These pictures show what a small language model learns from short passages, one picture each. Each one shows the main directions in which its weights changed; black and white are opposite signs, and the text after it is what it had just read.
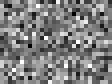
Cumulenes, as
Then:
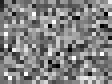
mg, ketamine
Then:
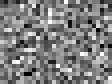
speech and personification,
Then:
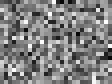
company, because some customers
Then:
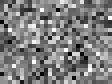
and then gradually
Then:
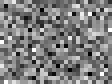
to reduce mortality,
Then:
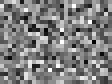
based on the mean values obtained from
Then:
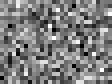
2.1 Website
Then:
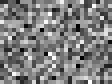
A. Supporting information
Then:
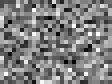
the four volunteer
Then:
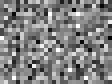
patients. It is worth
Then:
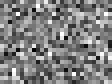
given by teachers was based
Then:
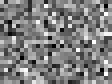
anti-malarial activity
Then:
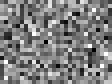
able to capture the
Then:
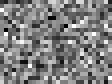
Disclosure of
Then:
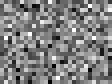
the average ratio as compared
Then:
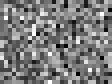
of the obstruction
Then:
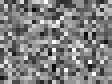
with CCBs or
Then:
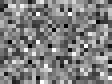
2 Depressed Round
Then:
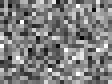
dissolved organic
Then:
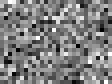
that has vast applications in
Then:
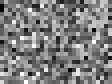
species Family 6
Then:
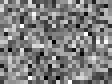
in a two-stage production
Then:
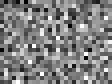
integration. 3-4-
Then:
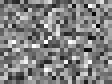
analyzed the data, and
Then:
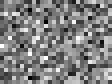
optimal oral health.
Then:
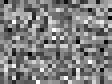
and performance of the system.
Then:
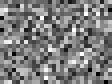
qualified personnel,
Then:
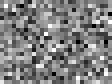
ache on the whole is
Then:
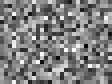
chance to define our
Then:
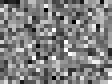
School Network'
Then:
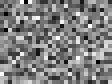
energy suppliers.
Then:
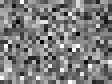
degradation for both
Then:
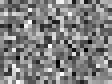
The story begins with
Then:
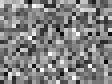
as occupancy control for
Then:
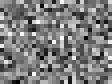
set of conditions viz.
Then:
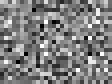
are deposited in the
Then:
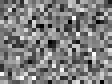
a fault and observed in
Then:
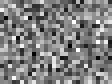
provide a first tentative
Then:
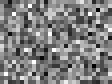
mutated alleles into
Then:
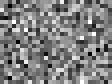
multiple ranked lists
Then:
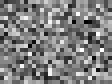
results in Table 4 are those
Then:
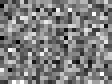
into alcoholic
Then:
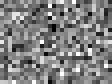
There are many different methods of
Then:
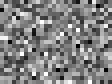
a good idea; I
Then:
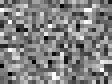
distinguished between two
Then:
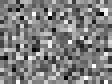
States Theory focuses on
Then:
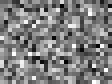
external factors. Certain
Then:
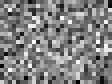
having anaemia control
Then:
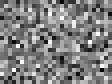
Science, as we all
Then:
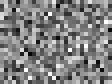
consent form after receiving
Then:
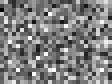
(ELESP) in
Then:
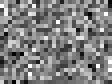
Soft error
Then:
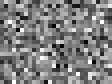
in Esilalei and
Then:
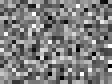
Pérez and
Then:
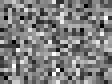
of the current *Network
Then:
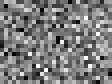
to avoid adulteration
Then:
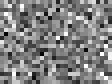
to their progeny was
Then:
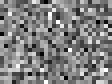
skilled labor;
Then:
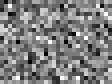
variables of (70%)
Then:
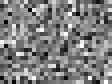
study. Monsi,
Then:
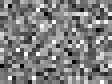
spawning pressure. The
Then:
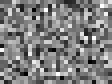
AGJ researched the
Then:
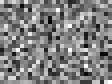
field of agriculture at national
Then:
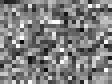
I will explore below.
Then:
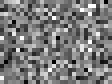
the slight increase in
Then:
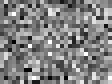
concerns. Hence,
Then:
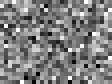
process [6] is a set
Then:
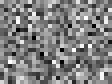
possible to eliminate
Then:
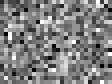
4 RESULTS
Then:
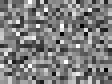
is significant in Izon
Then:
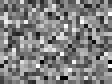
dynamics of developments in
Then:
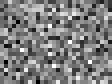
glabra* and its
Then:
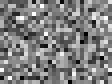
plasma cells in the
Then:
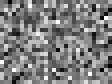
urban ray-based
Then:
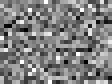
all those information seeking
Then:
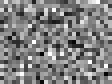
share their expertise and
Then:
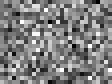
allow the physics of the system
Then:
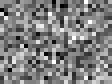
briquettes were
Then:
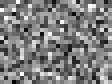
the open-ended nature of
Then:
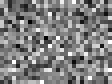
organic compounds.
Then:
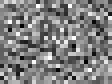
houses small or big
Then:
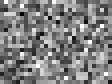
By drawing insights
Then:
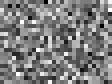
regulatory oversight.
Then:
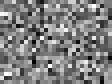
addition to the different types of
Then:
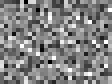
learning difficulties, -
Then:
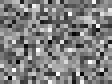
the cloud server,
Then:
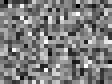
effective information service provision in
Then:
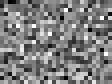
that we can find solutions of
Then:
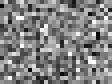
hop count field in the
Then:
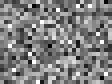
the work and therefore the
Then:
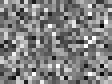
their career choice,
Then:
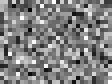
a highly specialized type
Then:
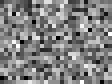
talks on day
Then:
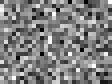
unrelated to my
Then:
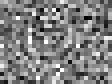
and middle school
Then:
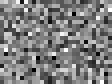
service delivery in their
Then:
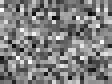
and socialist ideology
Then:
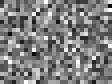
particle. From these
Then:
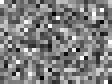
Gross Domestic
